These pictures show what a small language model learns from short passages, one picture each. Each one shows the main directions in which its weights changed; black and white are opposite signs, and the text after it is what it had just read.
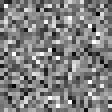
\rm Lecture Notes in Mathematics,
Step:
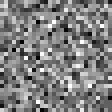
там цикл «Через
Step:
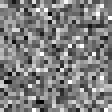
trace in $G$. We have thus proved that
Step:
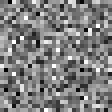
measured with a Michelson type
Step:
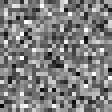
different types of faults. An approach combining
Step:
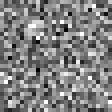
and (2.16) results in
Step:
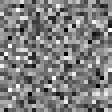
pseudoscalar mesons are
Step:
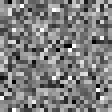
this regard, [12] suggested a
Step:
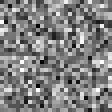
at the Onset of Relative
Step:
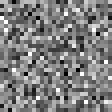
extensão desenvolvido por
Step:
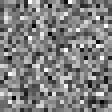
Hessian is Lipschitz continuous in
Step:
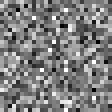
заданную тему,
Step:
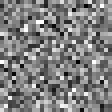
we find~$\bar{\sigma} \in
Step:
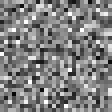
los elementos de análisis relativos al
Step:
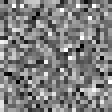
metais pesados em área de
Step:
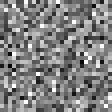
внутренней готовности
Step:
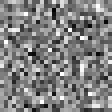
full cycle of the variable capacitance.
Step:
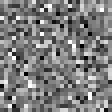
sebuah mangkok yang
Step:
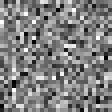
We shall assume that both atomic quantum memories are
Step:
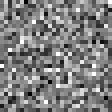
e^\sA e^\sB
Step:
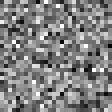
by Canadian Sport Centres,
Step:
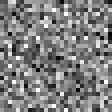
the same time, reducing carbon
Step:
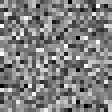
horas semanais e 40%
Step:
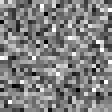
the cases with fixed background evolution (shear
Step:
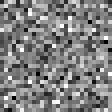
dilaton, it is QCD which has
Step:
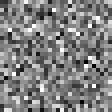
of the envelope was much darker
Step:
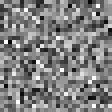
Ríos:** EXW, con
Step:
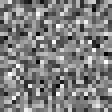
p. 1). Para Gomes e
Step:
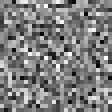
processed in each iteration. Usually,
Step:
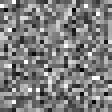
Without loss of generality we may assume
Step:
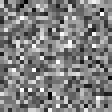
where as the third term led to Gaussian factor
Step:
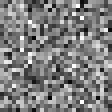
sense. Their asymptotic efficiency decreases as
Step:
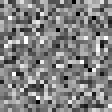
\item[0.] It sends
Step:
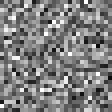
instead of $D$. Away from the second
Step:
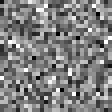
as well as the platforms and applications
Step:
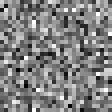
доцільно знижувати
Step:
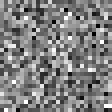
}c\in\Bbb C \text{
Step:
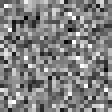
Б.Х. Jozibali
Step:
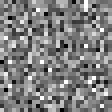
larger than those we observed previously [4]
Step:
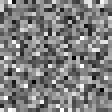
raqam bilan ro'yhatga
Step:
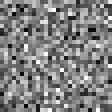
peningkatan sedikit
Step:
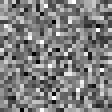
satisfies the $\mathbb{P}$-boundary condition
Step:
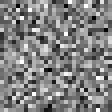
conformal immersion with holomorphic Gauss map \[
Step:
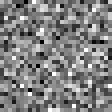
MC was normalized with an arbitrary factor to have
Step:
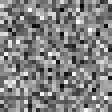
and the explicit formula presented. Pg
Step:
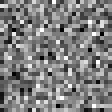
using a workstation with two pieces of
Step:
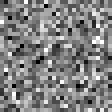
и аутентифицируются,
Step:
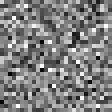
4-d spacetime coordinates to elements of its
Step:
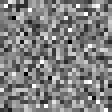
null and suggests that the distribution could be
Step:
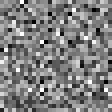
processes. However, because their main concern was the
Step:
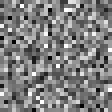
digitais promovem a
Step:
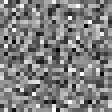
separations in each direction between points sampled in
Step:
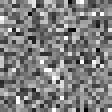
ekanligini hisobga olsak,
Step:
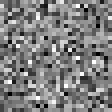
$W$. The main theorem in this section,
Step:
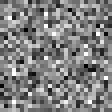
\V{\nabla} \cdot \u
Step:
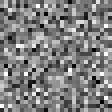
they are explicitely described in terms of
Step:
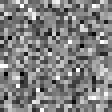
espermáticos, como
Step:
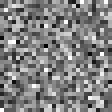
silicon. \end{abstract}
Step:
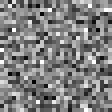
o'zi, balki har qanday
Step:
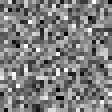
Parto intercultural: es una forma
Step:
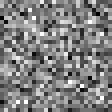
$(V-R)_{ph}$ color chosen in
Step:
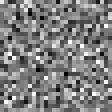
it is crucial to evaluate policies within a
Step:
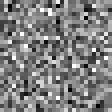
a informação de que o sindicato
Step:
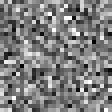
the aperiodicity. The tile and
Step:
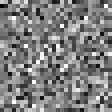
the kernels that achieves high accuracy on
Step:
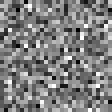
spaces. Strong local minimizer is an important
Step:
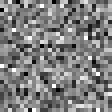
vermelhas representam suportes;
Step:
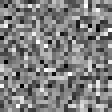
atom, which helps to pin the
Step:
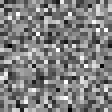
The connection (\ref{eq24}) shows for
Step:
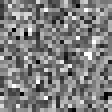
communications. The stabilizations occur historically
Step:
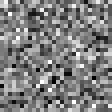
M$. Thus, we have \beQ
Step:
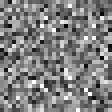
б) ибораҳои,
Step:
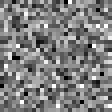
графикаси воситасида
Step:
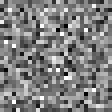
улице Моховой,
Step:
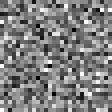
$q$, (b) the plasma pressure normalized
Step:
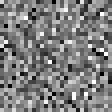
\subsection{Optimized 3D
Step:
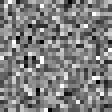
identifying the traffic and extracting any
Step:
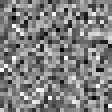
Interpretation} For simplicity we only consider
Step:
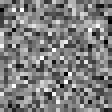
$f$ in the estimate above. He proved
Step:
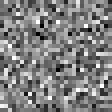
é seu” (BOTSMAN;
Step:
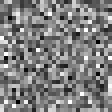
here was to do manual (explicit)
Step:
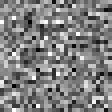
The NSs from this mass range could be
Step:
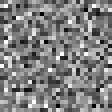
MRIs and the hyperparameter tuning process
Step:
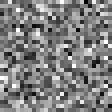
can be attributed to the fact that
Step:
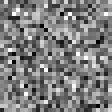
ta'limning mohiyati va
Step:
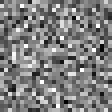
que os alunos que participaram da
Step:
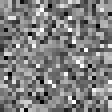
This finding is in agreement with our cross-section
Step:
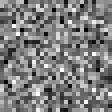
shapefinder or Blaschke diagram of
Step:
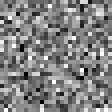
Near linear response ($eV\ll
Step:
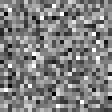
беғубор дамларини
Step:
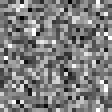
to illustrates the behaviour of the method when
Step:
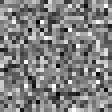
memberi pelajaran dan praktik
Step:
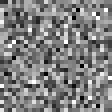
entanglement of the system. To do this, various
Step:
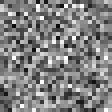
emerge. All substructures within the
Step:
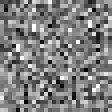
is reduced to a term in normal form equal to
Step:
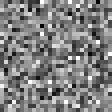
be sufficient to provide evidence of our methodology
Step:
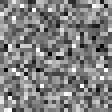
dependence, inaccurate or biased
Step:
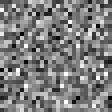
médio e à falta de interesse
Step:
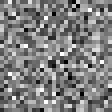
We justify the correctness in the proof of
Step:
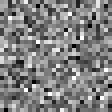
number. That result turned out to be
